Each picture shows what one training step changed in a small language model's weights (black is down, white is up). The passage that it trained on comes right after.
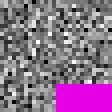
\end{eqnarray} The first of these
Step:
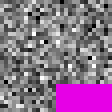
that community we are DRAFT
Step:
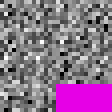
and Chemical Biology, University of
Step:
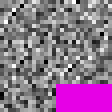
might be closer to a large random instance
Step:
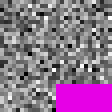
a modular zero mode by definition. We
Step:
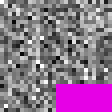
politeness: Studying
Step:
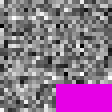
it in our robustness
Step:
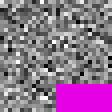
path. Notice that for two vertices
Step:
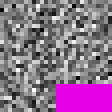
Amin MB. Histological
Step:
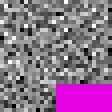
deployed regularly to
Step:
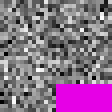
the level of their participation in sports
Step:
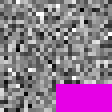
occupation and level of education have
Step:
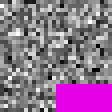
(\ref{Stp0}) gives
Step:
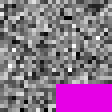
ideal single-qubit operations.
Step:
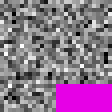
chemotherapy and
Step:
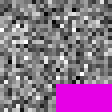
*Biotech Research Asia*.
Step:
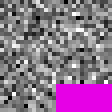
$\alpha$ Strength, %A
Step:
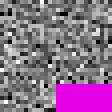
(inverse bare Newton constant).
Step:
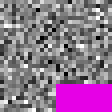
clarification of the nervous mechanism
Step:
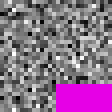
about the Egalitarian
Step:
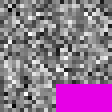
good choice for replacing expensive
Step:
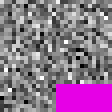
numerical methods, to clearly separate
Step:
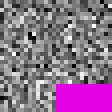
as ‘the wandering
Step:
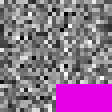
students, to infer the effectiveness
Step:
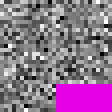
Continuous variables were expressed as
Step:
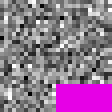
flexible-shape execution region at
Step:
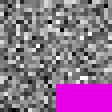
first is the spin-1/2
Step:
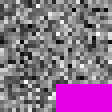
known on nanoparticles using
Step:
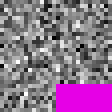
at any time is essential. Express
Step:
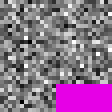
In the past not much work is done in
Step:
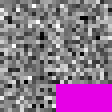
unconventional plasmonic materials
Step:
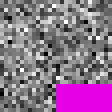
works at its many levels:
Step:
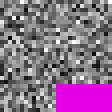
Journal of the American
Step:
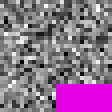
2 weeks in laboratory
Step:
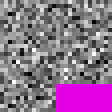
scholar at Anna University,
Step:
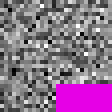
through the beam-splitter
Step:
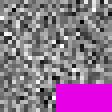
AK. Perfusion computed
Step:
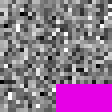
heavy, we should take the limit
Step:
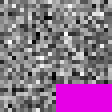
Figure 5. On-board control
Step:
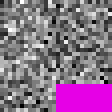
score. The research implication is that the
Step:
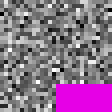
countries worldwide. This study aimed to
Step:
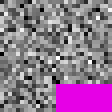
adverse reactions to donated
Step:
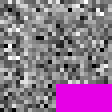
maximum temperature increase will still reach the
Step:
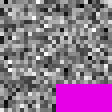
this model, it is possible to
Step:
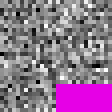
power: low black hole mass flat spectrum
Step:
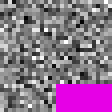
quasi-one-dimensional chain that is
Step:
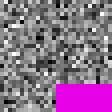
a meromorphic function of
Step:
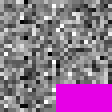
due to its high rate and long cycle life
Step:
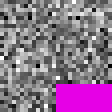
strain interpolations in the internal
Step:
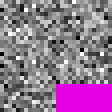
rotational invariance leaves only two
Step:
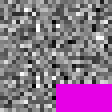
\sigma|\bar q({\vf
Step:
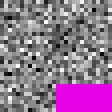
occur repeatedly (Herbig
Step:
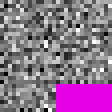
the overall uncertainty in a knot's distance
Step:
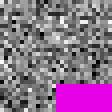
most pronounced for a
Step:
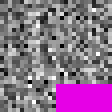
for cultural heritage data
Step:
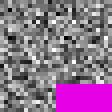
on this surface is infinitely far
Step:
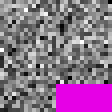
number of letters in the type of
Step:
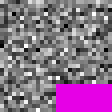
process of implementing the management function in
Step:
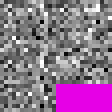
from the Anantapuramu
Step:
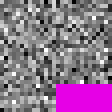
each indispensable for fully
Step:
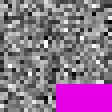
the European identity is given political
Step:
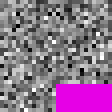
to elements (e.g. air
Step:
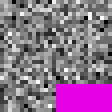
a long period of time, purely
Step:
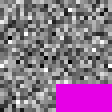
width % of the page, use this
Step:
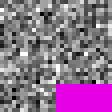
Complete DAMAGE
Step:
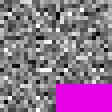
algorithm allowing the full excitation spectrum of
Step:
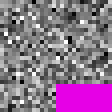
storage, when the healing
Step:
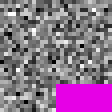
the World Bank (2022)
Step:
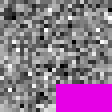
be either lateral ($V_i$
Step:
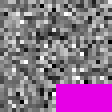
a potentially interesting treatment option to evaluate
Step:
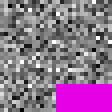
identity verification. Recent
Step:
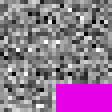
$\mathbf{L}$. The first
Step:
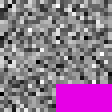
Open Science capacities. For more information
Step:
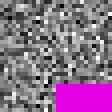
load on the lateral one.
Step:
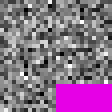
their formation from androgens on the
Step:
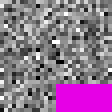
unity. Following the traditional
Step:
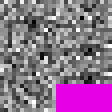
Down genes Down genes
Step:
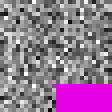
students' conceptual difficulties and focus
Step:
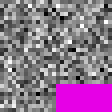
fermion in the dark sector.
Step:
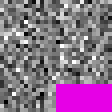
*Tranosema* sp.
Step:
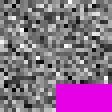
This trend is enabled by
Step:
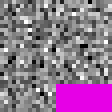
To guarantee energy efficiency among cluster
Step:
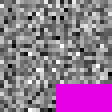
are non-stationary, and the
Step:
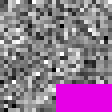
MOND would better explain the difference in
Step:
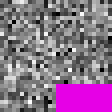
long-range communications technology in
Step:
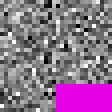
Compacting the soil to a
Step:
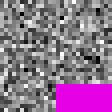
orderings are based on which of the
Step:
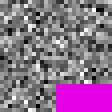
{} {\bibfield {journal} {\bibinfo
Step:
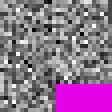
died prematurely from
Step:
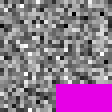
neuronal survival protein,
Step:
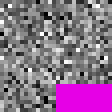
fortune telling. These
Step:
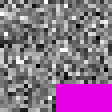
exhibits strong overquenching across all
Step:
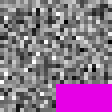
years) is approximately equal:
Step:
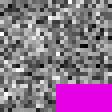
Sonicator, Hot Air
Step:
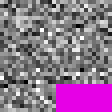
tail while maintaining the good agreement for
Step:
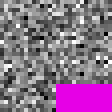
S. Kumar, "A
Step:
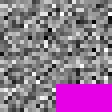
the considered values of the parameters. Thus,
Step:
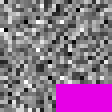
presence of the muscle strength is very
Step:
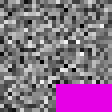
that the resulting nutrient
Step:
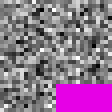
of validated extraction protocols according to
